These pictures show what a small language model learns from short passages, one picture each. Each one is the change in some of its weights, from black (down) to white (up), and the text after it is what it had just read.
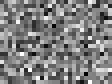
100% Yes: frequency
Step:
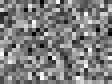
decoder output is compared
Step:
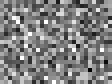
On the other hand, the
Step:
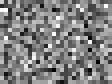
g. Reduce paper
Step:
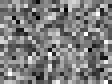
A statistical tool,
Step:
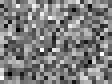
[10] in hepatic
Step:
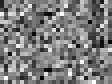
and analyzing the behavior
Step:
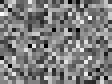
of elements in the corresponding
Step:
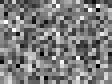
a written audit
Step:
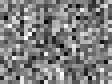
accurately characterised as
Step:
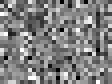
of these two terms should be
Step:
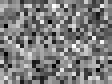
for biological interactions.
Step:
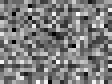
Zeeman effect to
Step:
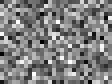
the loading conditions, the
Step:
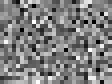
Learner example: My
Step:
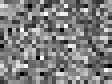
diversity about this simple
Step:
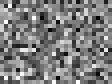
terms of the gamma function and
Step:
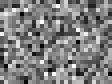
personnel working at
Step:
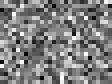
where the right-hand
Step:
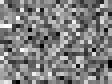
the experimental setup to
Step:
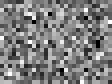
operation to divide
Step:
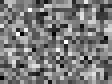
structural health of
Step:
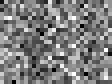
higher adherence to
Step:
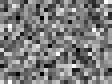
about the Assistant of
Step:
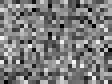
Electrical and Information
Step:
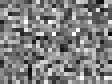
model. Category:
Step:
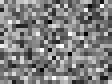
diffusion properties. The assumption
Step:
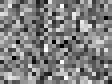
and the *IDES
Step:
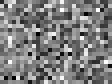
at political communication in
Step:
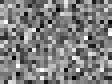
our reduction and analysis of our
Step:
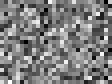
distances in n_1 and
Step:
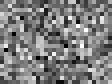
under the EMPIR
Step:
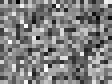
to anthropogenic
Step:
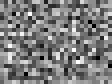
From January to
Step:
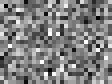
monitor the working conditions
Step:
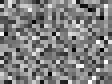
or monitoring,
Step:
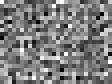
lavage Death due
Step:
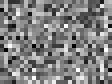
like this to put
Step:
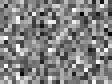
different (if not completely
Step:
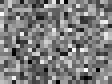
decide which adaptation
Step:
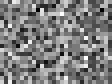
with bacteriologic
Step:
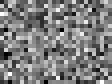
of these topologies in
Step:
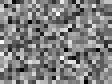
debt recovery
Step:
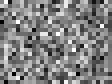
and perhaps a
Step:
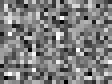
couplings to $X$ are
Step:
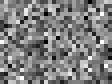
of items such as
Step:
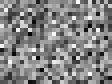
have not been recorded in
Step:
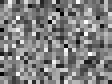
spectrum, one requires the
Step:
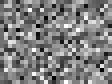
same configuration and beam
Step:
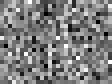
zero-range process with
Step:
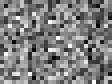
so far considered: systems not
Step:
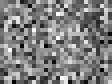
of the harmful effects of
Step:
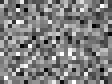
results call for greater
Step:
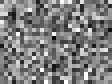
was determined as 26
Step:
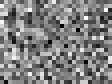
was decreased during the development
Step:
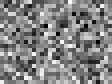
lock in the plane.
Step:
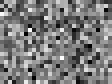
of deliberate
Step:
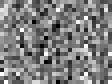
(DFG) under
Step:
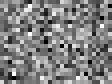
into intervals $\left[
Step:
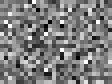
difficult. However, when
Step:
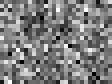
to the dataset is
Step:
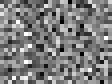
the setting of the goal
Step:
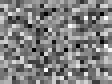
and just wages. This
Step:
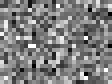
helps identify economically
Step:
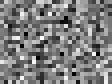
, we pad all samples
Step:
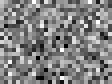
to sutures in terms
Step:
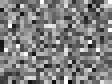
already be used in
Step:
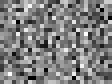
by identifying potential factors
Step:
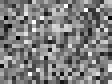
leads to a marked
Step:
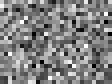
interface from the climatic
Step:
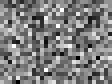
have a direct measurement. These
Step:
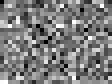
radio signals per unit
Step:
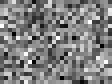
them into account leads to
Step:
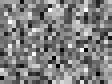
is related to generation of
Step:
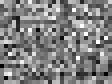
important aspect is to
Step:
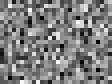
function is related to a service
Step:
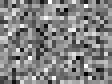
from $\Kl \to
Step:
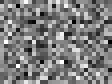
expectation may carry more
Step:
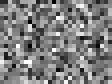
unified wave equation that is
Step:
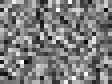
we select a random
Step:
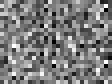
and as a separate
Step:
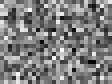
was performed in part at the
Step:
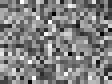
phenomena in nature
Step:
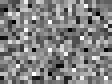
\Gamma_{\overline Y}
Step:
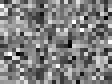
that Θ is a
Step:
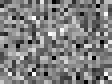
small schools in
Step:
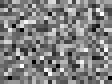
Monakhov, and
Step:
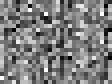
However, if this method is
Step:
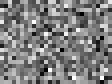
distance to each cluster given in
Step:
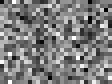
discuss the open research issues
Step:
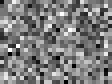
IoT monitoring
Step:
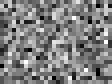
precipitation, and
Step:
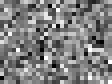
injection pressure below
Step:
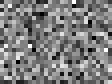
decisions (and far
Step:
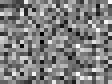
U.S. Since
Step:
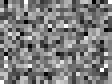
temperature. This fact proves the
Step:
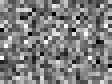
key advantages make
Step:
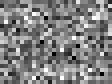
authors acknowledge
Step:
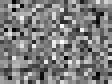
I had to settle
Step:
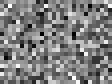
in the educational process.
